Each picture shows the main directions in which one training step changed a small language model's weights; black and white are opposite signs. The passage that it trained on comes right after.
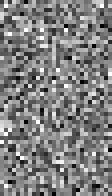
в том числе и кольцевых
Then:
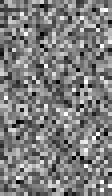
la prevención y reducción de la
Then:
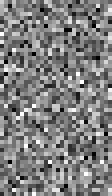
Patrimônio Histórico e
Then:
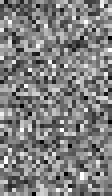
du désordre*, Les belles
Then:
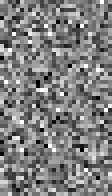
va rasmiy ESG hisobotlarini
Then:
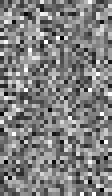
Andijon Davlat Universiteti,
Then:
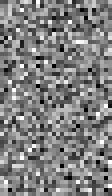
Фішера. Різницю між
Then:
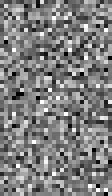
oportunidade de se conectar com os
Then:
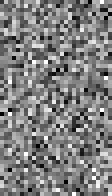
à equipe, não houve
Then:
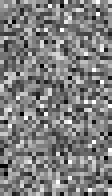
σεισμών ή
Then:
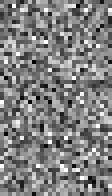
asosida olib borildi. Olingan
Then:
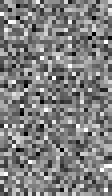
passage. Le modèle
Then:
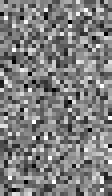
dan mengalami sendiri
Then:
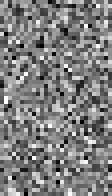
the highest contamination,
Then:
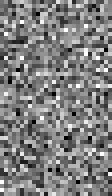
кожному етапі
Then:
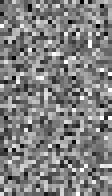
operador booleano AND:
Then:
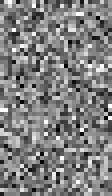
sus-évoqué se
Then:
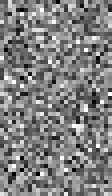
компетенции Несмотря на
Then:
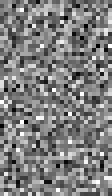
discursive complexities that work
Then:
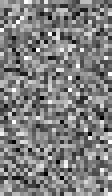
tecido afetado. Os
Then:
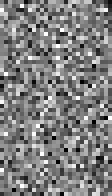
egallaganini ma'lum
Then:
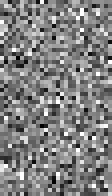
as mídias digitais devem
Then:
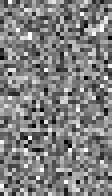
образования, уровня развития и
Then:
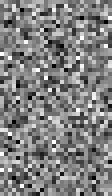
характеризувались низькими
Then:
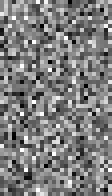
para a utilização racional de medicamentos
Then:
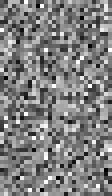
*Roger's Ratio*
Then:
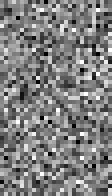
[8] Zhe Cao Tomas
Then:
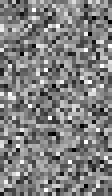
tarbiyalash jarayoni ularning ma’naviy
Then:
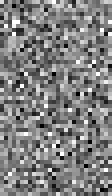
hakkı hem demokratik bir
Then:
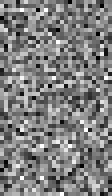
целью исследуемая
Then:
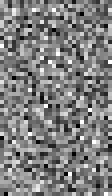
kültür öğeleri insana
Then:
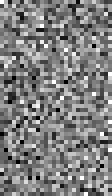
общей численности населения
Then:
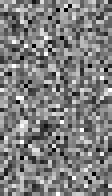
fato de que, para se sentirem
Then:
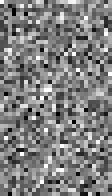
среднее арифметическое
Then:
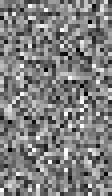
roles estratégico y gerencial de
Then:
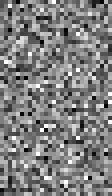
обследования (мульти
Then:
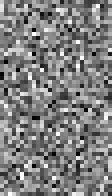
por el alcance de las balizas
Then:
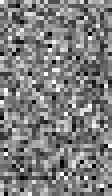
consentimiento para publicar este trabajo.
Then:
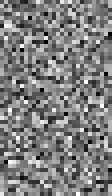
tempo Adamo, stendendo i
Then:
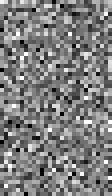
dalam mengelola data, terutama di
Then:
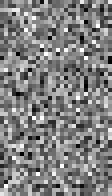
en la Sociedad Contemporánea
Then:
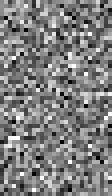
En effet, il existe un
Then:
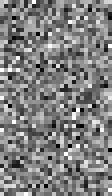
Как известно,
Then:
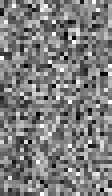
llevó a cabo en Llano
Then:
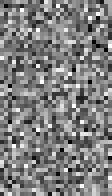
выбора. Проблемы
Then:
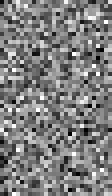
par D. Kozlov en combinant
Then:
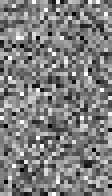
xat yozilish usuli burama
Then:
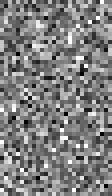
develop a national strategy for
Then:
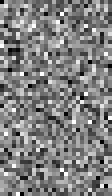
Technology, Engineering,
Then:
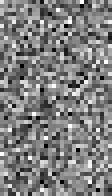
que cuenta con el apoyo de la
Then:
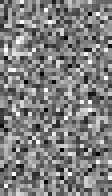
збіглося, щоб
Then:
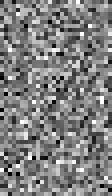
sua revisão em artigos revisados por
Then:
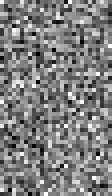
vatandoshlar orasida
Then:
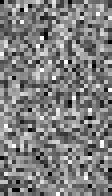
untuk menganalisis tingkat
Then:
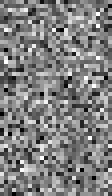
китаплары, илимий
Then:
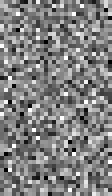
Gegensatz zu diesen
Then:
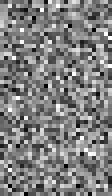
funktsiyaning hamma qiymatlari
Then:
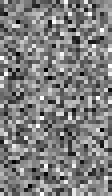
kuchaygan sari eksportga
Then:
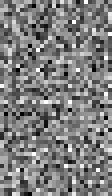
kerumah sakit lain untuk
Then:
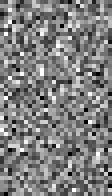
the work carried out regarding
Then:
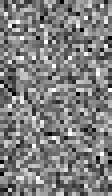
йили 31 августдагина
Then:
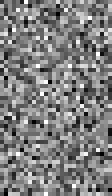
Paula late Clube,
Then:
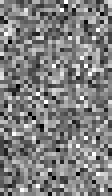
Унинг эътиборини
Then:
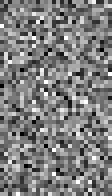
daha masum olduğumuz ve
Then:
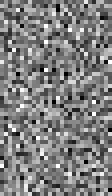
langsung perkembangan dan
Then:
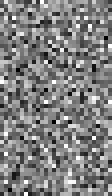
turistlarning u yoki bu talabini
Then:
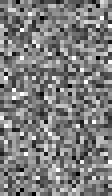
Achievements and Challenges
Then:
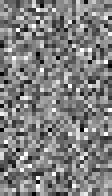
letzten Schuljahres und in
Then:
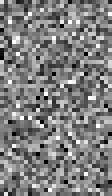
effect of colors on human
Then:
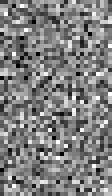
turizmning paydo bo'lishi va
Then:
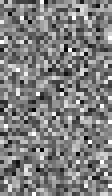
fórmula, o que se
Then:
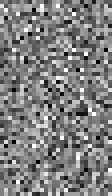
ao menor custo envolvido na
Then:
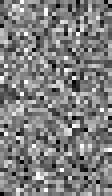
ilhomlantirishda adabiyotning
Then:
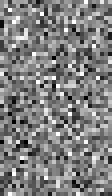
və Nazirlər
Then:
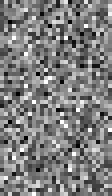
deyiladi. Muayyan jamiyat va
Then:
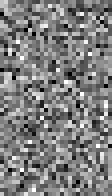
de “prainha” - se
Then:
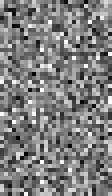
keselamatan pelayaran
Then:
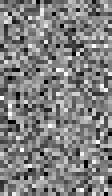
pensar criticamente sobre o que os
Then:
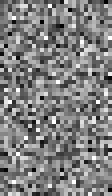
ichki auditni o'tkazishning
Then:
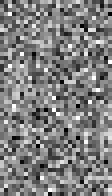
ketiak, bentuk
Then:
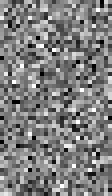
sua formazione (*Charakteristik seiner
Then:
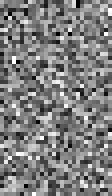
oposición a la dictadura
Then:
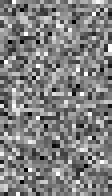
Полезность этого этапа
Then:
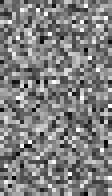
fiziologik moslashuvchanligi,
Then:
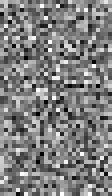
olib borilmoqda. So'nggi
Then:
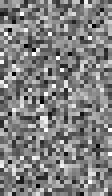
numerosos proyectos del Grupo de
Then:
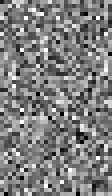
oynılar hár bir
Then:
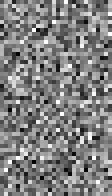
buyumlar belgilanadi,
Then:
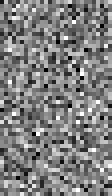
lavozimiga saylangan.
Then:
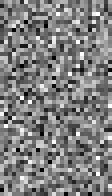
Estado de Locke. El
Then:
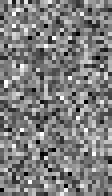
типа цирковируса
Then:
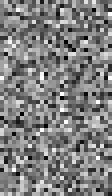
shakillangan. Tasviriy
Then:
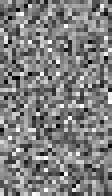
y el seguimiento instruccional podrían
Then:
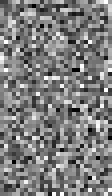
programa “mínimo” na medida
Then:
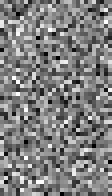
Kunstschaaffende, der
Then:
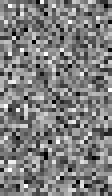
College, e *Introduction
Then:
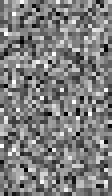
солҳои ахир
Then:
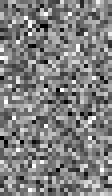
definicje. Podstawowe
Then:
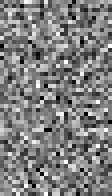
mansub, ya'ni ularni
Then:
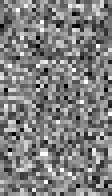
*Corresponding Author:
